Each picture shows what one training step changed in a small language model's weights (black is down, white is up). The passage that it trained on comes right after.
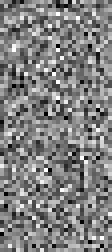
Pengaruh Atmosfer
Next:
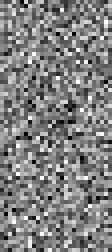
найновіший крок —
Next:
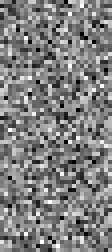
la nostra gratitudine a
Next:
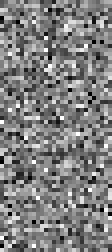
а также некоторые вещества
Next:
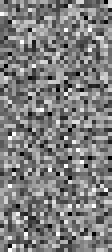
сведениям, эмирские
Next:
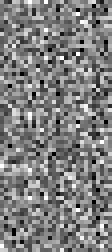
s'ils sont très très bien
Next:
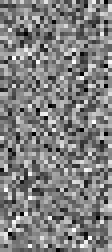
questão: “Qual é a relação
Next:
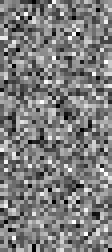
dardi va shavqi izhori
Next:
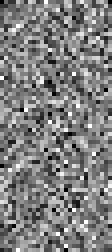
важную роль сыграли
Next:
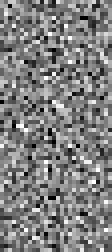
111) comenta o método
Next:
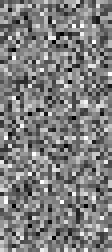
de feijão-caupi de
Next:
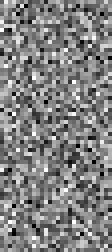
gripping device; structural
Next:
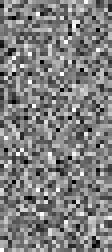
natijasida kengayib
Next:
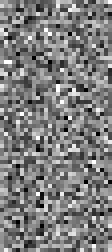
في اي مجتمع من
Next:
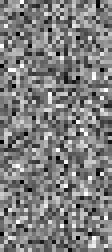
(Рисунок 2). Пыльца
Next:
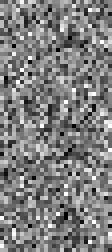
направлению BPO (Business
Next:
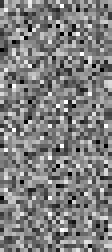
та інші аспекти, тому
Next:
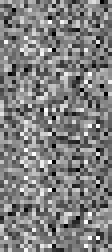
neurociência A neurociência é o
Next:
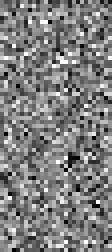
globais. O caso do Ever
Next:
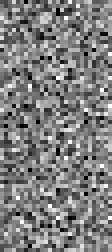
вотчини – був дуже
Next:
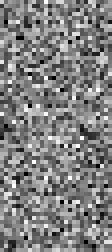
y necesidades específicas de los
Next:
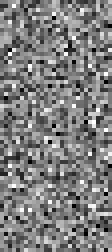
датчиками, что потребует
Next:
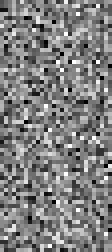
de estudo para Políticas de Saúde
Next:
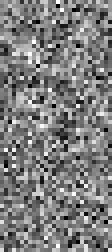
est la monnaie virtuelle
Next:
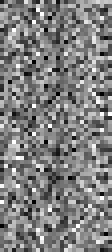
10. AGUSTIN ST,
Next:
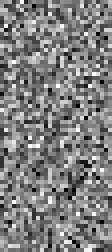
autor a través del texto.
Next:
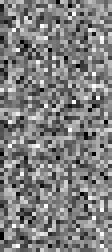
el planteamiento del objetivo y el campo
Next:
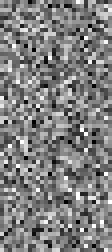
aparține colegului Vasile
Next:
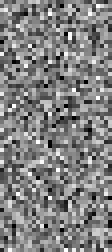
остается постоянной для всех
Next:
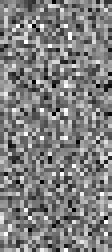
Xulosa o‘rnida shuni
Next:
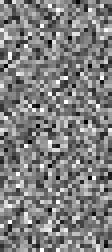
Академія пед. наук України.
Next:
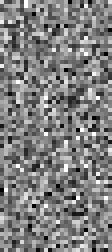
a estratégia *Population,
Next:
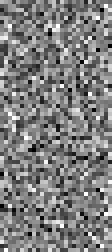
de expertos. Slideshare y
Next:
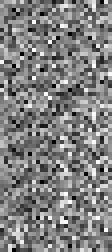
Ziyovuddinova M. Abu
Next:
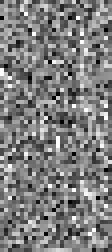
foydalanish, ekologik muhitni
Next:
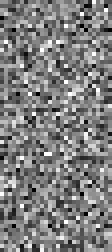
fortement de la compatibilité
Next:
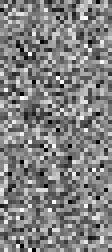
obyektga, uning xususiyatlari
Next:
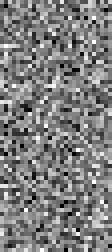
voor het ontdekken van
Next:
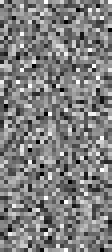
notamment Pétrarque et
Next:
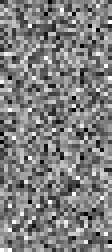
davolashda qo‘llaniladi.
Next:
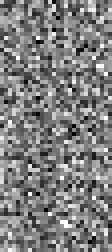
hosil qilishiga xizmat qiladi.
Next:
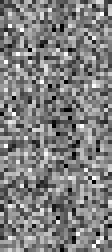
Ayala, W.L.T.,
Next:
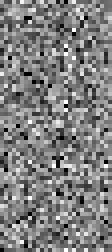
штампів та відточених
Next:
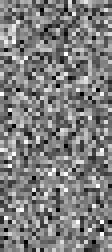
и материалов в ходе подготовки
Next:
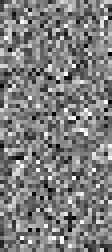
на 1,9 млн. человек,
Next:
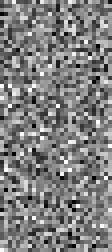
redini e l'inferiore il
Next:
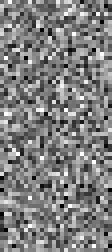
й стратегічним фактором, що
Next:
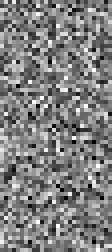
na Comissão de Direitos Humanos
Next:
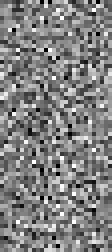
слизової оболонки
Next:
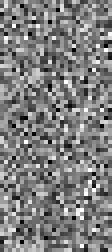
хозяйства из кризисного
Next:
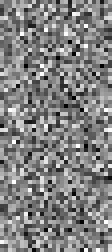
Janeiro-RJ | Brasil
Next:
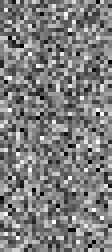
borilayotgan ishlarning ahamiyati
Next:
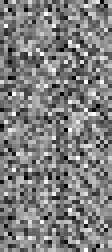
desenvolvimento passou a integrar a
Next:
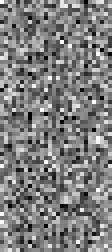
estudo conduzido na China na
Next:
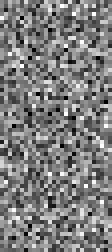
qadriyatlarga qaratilgan.
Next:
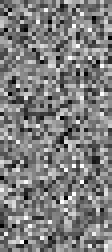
deb hisoblaydi va uni samarali
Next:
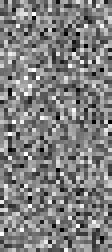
botanické společnosti*
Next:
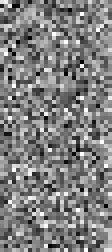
natureza, como pedras,
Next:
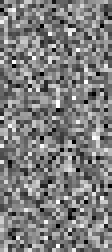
hisobida aks ettiruvchi
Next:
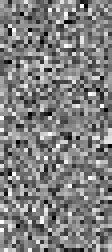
її реалізації* (Указ №
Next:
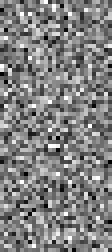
для позначення процесуальної заборони
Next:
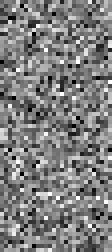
azar de un total de 24 que se
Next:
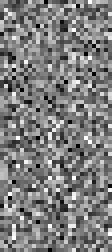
степени тяжести выделяют
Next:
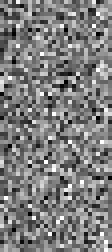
sintez qilindi. Erkak
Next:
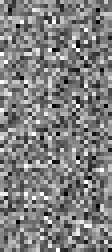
die Böden weisen hohe
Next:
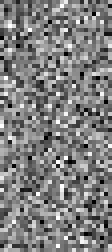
у мереології сприятиме
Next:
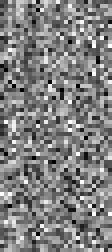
trastornos mentales, y por
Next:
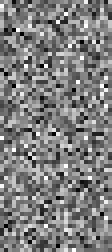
para sistemas mais eficazes,
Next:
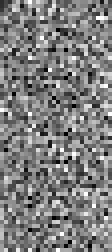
o'rganganligini so'raladi.
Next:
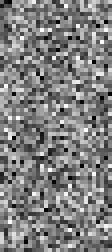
de Jesus¹ ¹Téc. em
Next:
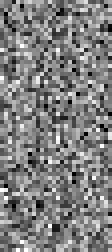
tomizmie konsekwentnym
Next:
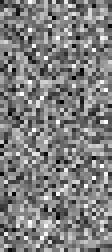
произрастания древней культуры.
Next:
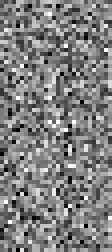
можна скористатися двома
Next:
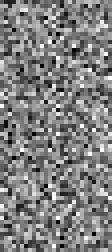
насосной станции связанное с
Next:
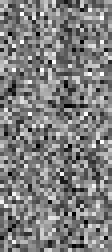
using assessment systems based on
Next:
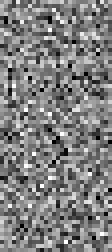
of Traction Batteries in
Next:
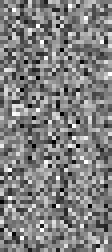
1 содержание масла в
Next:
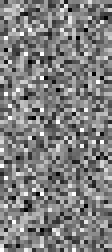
potentiellement conduire à des
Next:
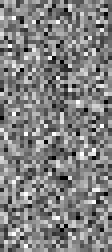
niespełna roku, i to prac
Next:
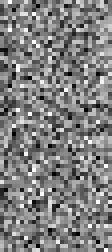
Categoría “ Relevancia
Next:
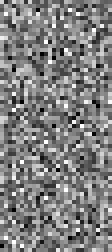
Visando tais questões do processo
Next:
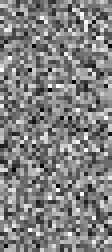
de investigación. Los descriptores que
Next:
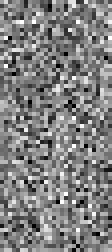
muhitini shakllantirish, fintex
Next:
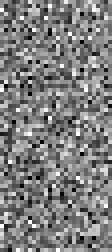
miladi 18-ci əsrdə
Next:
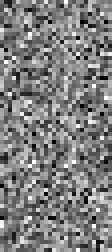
con enfermedades predisponentes,
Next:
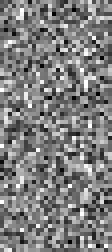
закупка товаров и услуг по
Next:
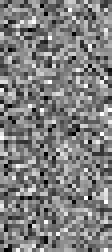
sınaq şüşələrini
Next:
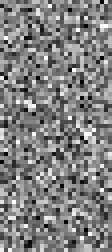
(formal). Tabla 1. Marco
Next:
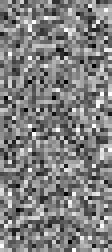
inson tafakkurining harakatini
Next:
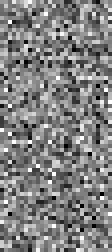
catalytic cracking process,
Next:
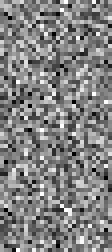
Hassanein, E., Salım,
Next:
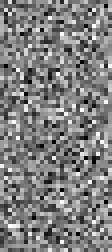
cara bagi mereka untuk merayakan
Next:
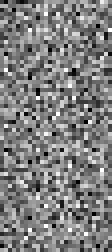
condições mínimas que possibilitem
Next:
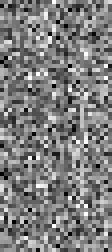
bo'lim mudiri* Annotatsiya.
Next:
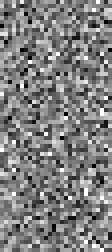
la paz colectiva. Eso es lo
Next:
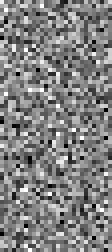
балетмейстерських шкіл
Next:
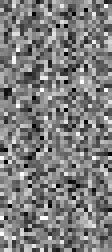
mais durável a superfície de
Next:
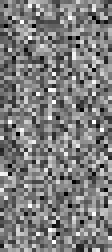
wilayah pesisir serta
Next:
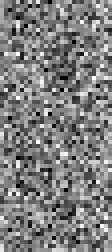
etiladi. Aytish mumkinki,
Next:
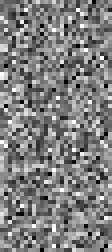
prevent complications and optimize
